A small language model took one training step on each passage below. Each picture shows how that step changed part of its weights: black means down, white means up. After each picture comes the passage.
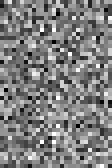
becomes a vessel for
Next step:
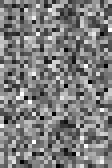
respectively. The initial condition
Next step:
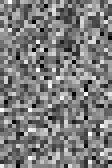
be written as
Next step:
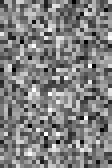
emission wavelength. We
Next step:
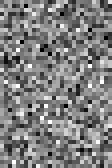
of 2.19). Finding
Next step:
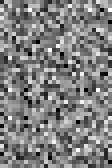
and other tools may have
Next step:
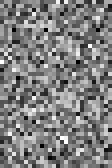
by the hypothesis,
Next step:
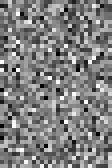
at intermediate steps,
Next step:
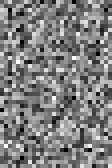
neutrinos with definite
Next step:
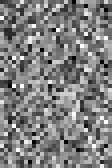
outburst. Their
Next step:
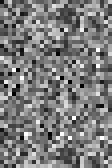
the angular volume
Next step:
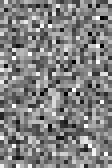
calculated by the following formulas:
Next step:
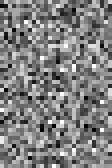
account for line formation in the
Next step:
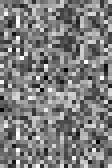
System Sciences,
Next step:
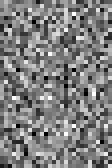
provide us with the comparative
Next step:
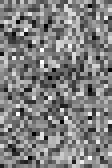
i \leq r$ from left to
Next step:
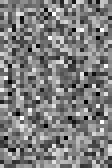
Constructing the operator equality
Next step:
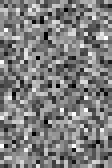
dataset. (a)
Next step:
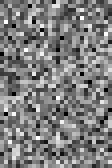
a model that corresponds to this type
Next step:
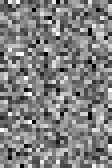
term of liquidity with the
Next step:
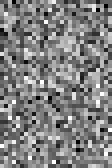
describe in details how we
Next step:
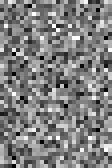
read and approved the final
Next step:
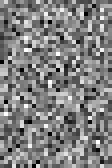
\hskip.2cm i)
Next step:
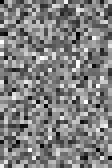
the pathwise construction of
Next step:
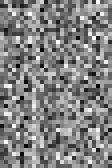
proposed ones. However, high
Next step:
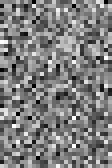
Excessive dependence on
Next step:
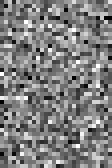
in approximately
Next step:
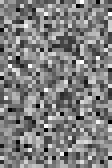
small divisors of
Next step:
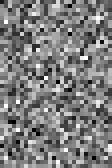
to an element of $G$ or
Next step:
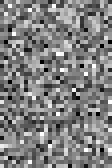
index of regime type that
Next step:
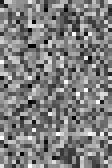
is estimated to belong to the
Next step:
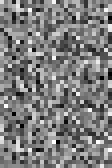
is a negligible
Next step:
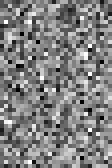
a free civil
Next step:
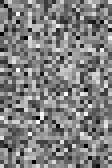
is the only mechanisms at
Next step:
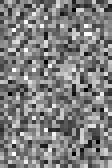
on the large events in the
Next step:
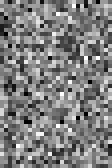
increase $\Delta T, C$
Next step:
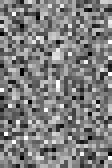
time limits, the cutting
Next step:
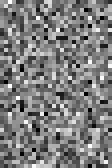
our study are held by
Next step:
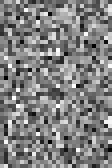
enough on elementary and secondary
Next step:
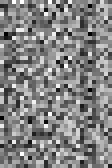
\nonumber \\ &&\times
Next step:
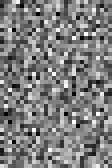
filtering in the single
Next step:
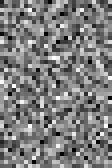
of braids at the
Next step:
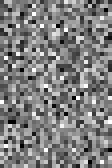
information on the two target time
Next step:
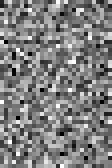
of any polytope in
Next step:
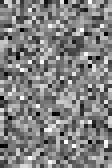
across the ecosystem.
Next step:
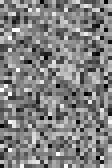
being relocated due to
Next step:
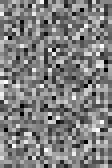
inspiration among
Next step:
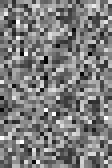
Sciences, Materials
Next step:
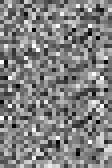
with each other, or resonance
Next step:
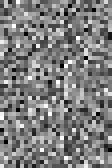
Suppose $\vv
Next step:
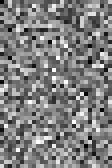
the galactic plane such
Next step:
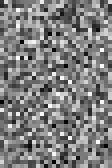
learning processes within the
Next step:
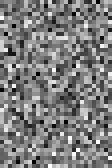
A stationary control
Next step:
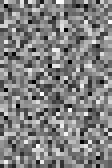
the Hom on $C$ is
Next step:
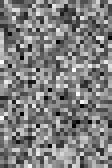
more relevant.
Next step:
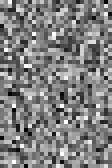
the nerve of the open
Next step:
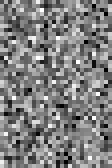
factorization $\psi_\lambda =
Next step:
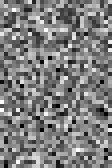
Hu at the Kavli
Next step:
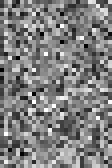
of the paper, namely
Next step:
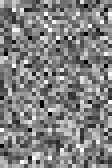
influence of nipple
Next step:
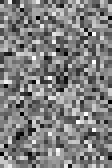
determining $\varphi_v$ for
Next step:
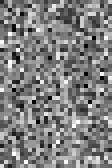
the fast reduction modulo
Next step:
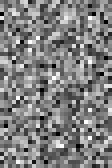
history, political
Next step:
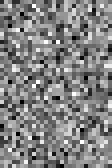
skin regeneration, which
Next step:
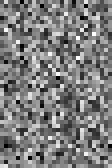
observable functions. However, in
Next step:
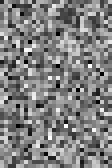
notions of coherent or
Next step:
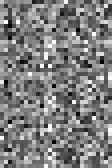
Appendix A. The second
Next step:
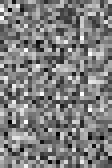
TLNs defined in
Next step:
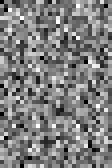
are contaminated and to
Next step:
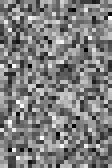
Two Marked Points
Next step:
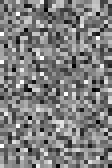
above inequalities lead
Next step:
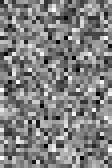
production must be negative.
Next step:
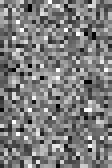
\methodpp, an
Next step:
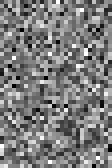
that the Seifert matrix
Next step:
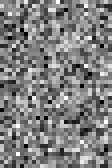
tablet companies in the
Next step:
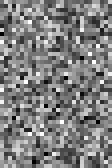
resource (CV =
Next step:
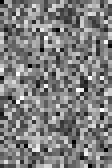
the middle. In
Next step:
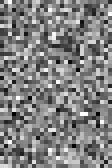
singles accounting for only
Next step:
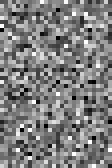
polynomial which otherwise
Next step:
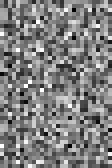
into New York's data more
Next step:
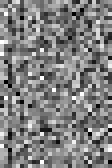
Fourier transform with
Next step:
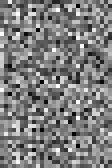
(NAA), the
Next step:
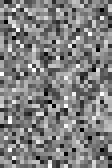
and apoptosis
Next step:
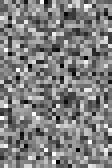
node $i$, and given by
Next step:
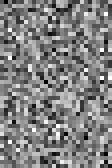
Function Monitoring;
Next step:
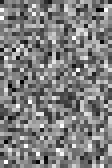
and planning practices
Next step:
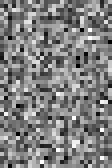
standard deviation is known for
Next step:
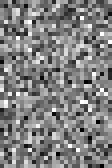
a season?), between time
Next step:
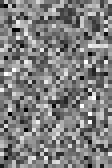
rate early, while
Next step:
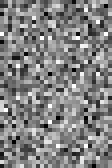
made. It notably
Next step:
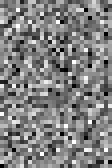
Parameter Value
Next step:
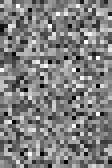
the random unit ball
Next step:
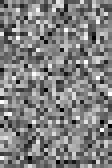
provision to be made for
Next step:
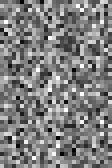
for predicting difficult
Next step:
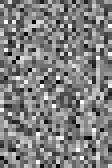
As it can be seen from the
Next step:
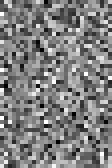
rows." On
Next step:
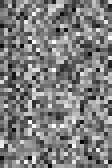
from a small set of measured
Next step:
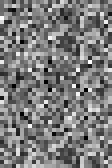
the 2D layer
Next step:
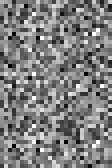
by comparing the average
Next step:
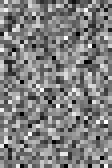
and Power. Conversation with
